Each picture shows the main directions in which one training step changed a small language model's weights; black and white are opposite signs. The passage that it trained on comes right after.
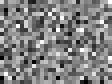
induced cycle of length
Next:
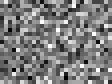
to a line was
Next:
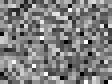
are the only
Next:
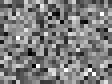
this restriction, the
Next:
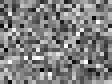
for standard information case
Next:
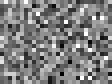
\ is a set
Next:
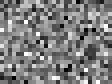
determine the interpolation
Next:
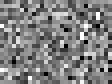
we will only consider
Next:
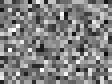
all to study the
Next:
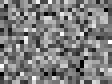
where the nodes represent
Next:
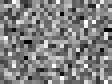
first recall some basic
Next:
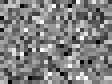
is locally finite
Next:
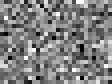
Theorem 2.6
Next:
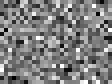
was introduced in the
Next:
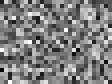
in significant reductions
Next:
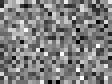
good expression for the
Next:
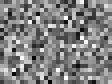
on a polynomial
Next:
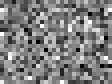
\mid |p
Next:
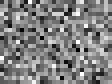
innermost with respect
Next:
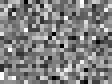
that the relations
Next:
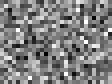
consider CNF
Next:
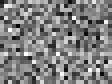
algebra is quite
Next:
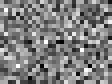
of multiplicity 2,
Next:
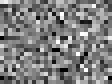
For the primes
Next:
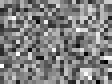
set of all
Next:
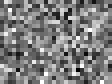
the overlapping
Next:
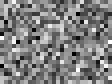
for a window of
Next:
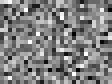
The fixed points of
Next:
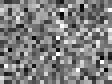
Since analysis of multiple
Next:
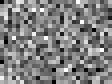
equivalence transformations
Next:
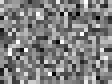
produce lower quality results
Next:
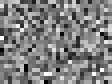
manifold of the form
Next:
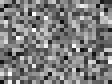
classification and use this
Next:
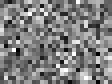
elements of congruence
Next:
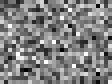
straightforward to write from
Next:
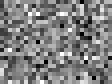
= F \setminus
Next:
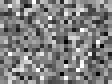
a simple consequence of
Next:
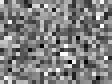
us consider the case
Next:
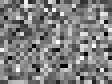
no matter what the
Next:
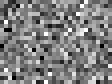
for any measurable function
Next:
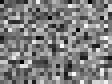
prioritize the
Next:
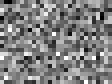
$x$ is
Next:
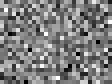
of the representative
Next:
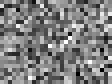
type $t'$
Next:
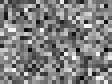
important topic.
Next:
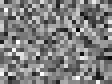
of odd order in
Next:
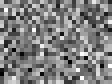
of solutions in the
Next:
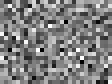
a Hall subgroup
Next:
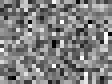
hence obviously has
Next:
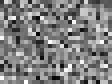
in the proposition
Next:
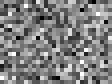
generic, the graph
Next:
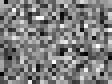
so $\eta =
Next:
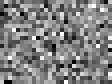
comments. We
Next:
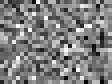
features characterizing a
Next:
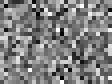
second subsection presents the
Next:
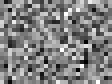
the Pascal
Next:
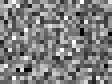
for a proof that
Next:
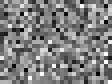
focusing on steady
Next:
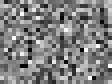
so on. The
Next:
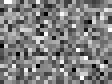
$u \in
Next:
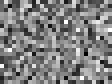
a sequence of
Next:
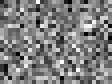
statistical studies such
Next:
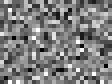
the rule discussed in
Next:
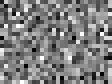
extend the theorem of
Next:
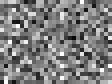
connected graph. Define
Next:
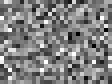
$\epsilon >
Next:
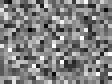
quantum physics.
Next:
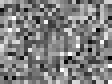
set $D$
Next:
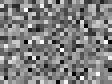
most examples two
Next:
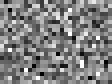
the maximum is achieved
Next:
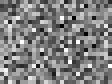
true, then Conjecture
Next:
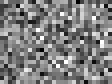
then equivalent to prove
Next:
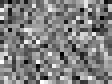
\mathbb N}$
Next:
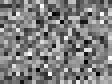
this end, we
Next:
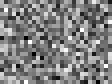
of the scenarios
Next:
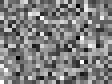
in several combined robustness
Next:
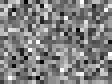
that provides an iterative
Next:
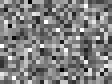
and $({\cal
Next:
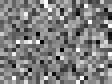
m}$ decides
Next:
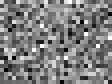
ni entier
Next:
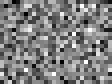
recall some definitions.
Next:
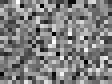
property is assumed to
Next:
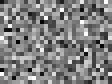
We can easily see
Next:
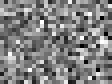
lens space.
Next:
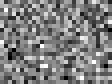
of the proofs in
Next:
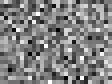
has four orbits on
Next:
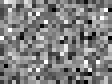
\rightarrow E
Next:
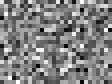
convergence to an exponential
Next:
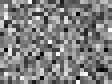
directions for space and
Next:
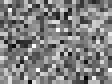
the Lebesgue integral
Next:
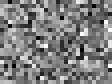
easy.} On the
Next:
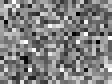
for some complete intersection
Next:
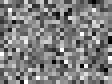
the gross structure
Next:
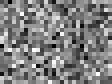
infinitely many nodes.
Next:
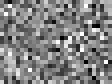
Use the following
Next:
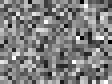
and analyze the
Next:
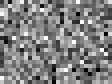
coordinate transformations of
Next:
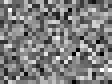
the space of connections
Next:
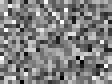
these cardinalities
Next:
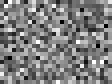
has been developed which
